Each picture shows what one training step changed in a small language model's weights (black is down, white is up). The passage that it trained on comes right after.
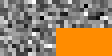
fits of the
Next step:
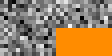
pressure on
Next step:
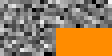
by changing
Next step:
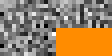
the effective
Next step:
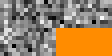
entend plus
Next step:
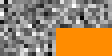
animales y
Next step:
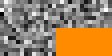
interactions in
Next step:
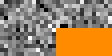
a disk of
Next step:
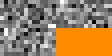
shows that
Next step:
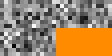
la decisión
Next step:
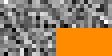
and interactive
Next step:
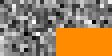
to measure these
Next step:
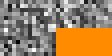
continuous and
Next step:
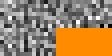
the region
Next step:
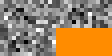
formação de
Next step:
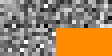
the field solution
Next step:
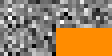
fix all other
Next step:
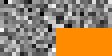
to propose
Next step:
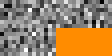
the descent,
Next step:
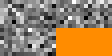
\Delta t}
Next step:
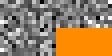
time, and this
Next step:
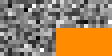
do not find
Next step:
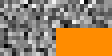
We provide a
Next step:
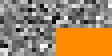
se observó un
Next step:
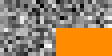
way to
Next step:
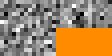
de RH,
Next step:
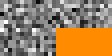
static and
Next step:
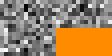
is considered
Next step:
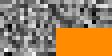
the other at a
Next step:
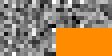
detected, with
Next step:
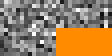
in statistical
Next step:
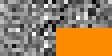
(the cases
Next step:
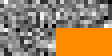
and molecular
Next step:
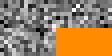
recetas de
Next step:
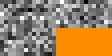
expansion up
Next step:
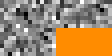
sobre o que
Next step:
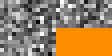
images obtained
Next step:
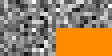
solution of the
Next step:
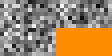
la expresión
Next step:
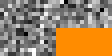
same for gold
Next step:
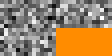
Across the
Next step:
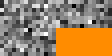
we obtain the
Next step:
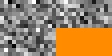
mix of
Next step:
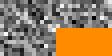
indicate that
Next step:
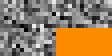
or directly
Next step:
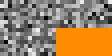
serving as
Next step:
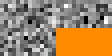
va ularning
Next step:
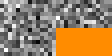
evidence of
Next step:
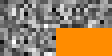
in Section
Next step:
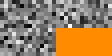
rate from
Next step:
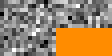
de masa
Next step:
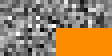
sag, but
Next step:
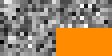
data. If
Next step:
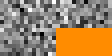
external field
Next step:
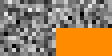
a fi
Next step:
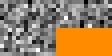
at position
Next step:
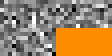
Center for
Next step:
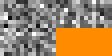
again can
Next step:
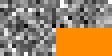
men and men with
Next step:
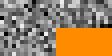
and effort,
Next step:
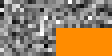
results are obtained
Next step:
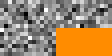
y poder
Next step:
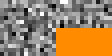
the shaping
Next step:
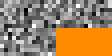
in a position
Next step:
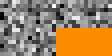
multiple phases
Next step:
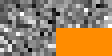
tunes the
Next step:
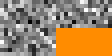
integrarse de
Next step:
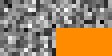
reste de
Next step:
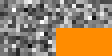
Hal ini
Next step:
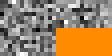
bir necha
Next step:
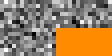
calculated band
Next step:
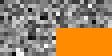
As autoras
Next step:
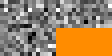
model dependent
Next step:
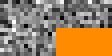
names and
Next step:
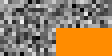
obtained by
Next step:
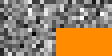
Viele der
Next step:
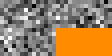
une approche
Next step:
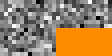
significance of the
